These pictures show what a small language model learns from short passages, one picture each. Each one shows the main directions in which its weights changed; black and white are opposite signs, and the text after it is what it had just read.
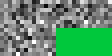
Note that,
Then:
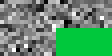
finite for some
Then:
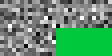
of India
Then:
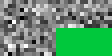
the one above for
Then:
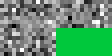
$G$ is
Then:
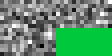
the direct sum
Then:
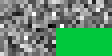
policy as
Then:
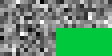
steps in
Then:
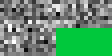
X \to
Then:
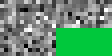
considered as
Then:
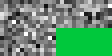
only need to
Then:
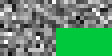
and taking
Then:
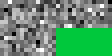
then $G$
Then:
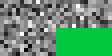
$\mathbb Q$.
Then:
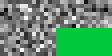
value problem with a
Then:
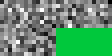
at $p$
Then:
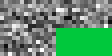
the set of
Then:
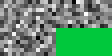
to a more simple
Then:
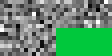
as stating that
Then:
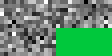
idea of using
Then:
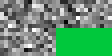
contain a ball
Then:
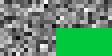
not apply.
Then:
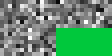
theorem 3.4
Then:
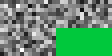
from a probability distribution
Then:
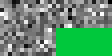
on $A$
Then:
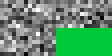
the vertex- and
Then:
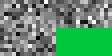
\C \setminus
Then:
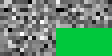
map}$, and then
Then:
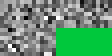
bounds for the
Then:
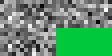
connection between
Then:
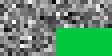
fix a basis
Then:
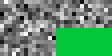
are close to
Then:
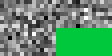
the map \[
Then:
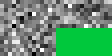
linear combination
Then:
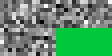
Note that
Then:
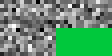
$x \in
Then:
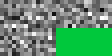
this direction,
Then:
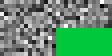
not admit
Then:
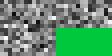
each term a product
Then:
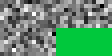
just need to
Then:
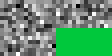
rhs of
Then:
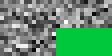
the right hand
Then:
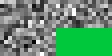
that $\mathcal
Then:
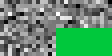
restriction of the
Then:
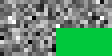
called {\it
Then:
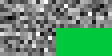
natural with respect to
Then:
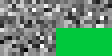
We present
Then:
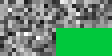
does not mean that
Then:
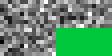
left and right
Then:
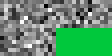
To derive
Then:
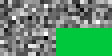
Notes R
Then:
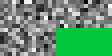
with} the
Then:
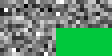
$$ so a
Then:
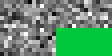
our assumption,
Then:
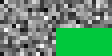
Theorem, one has
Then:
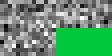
nonlinear function
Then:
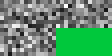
the derivative of
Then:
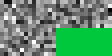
Other examples
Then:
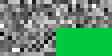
D$ and
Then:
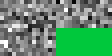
the number of time
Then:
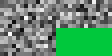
state of the system
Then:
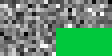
from $Z$
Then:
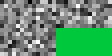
to be its
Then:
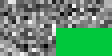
for the case
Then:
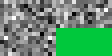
argument we
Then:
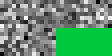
\, \alpha
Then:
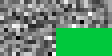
the other hand,
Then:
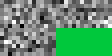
step works
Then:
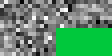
and varies
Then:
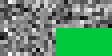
remains an
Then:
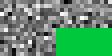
for each sample
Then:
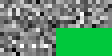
$\partial X$
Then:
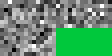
then $u$
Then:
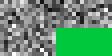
speed at
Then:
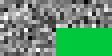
dx -
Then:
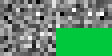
latter term
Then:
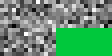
$k$, from
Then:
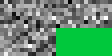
each node of
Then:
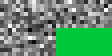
again an an
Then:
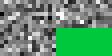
now on.
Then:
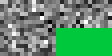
a subgraph
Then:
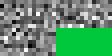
this segment
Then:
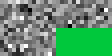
estimates for the
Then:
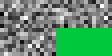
place of
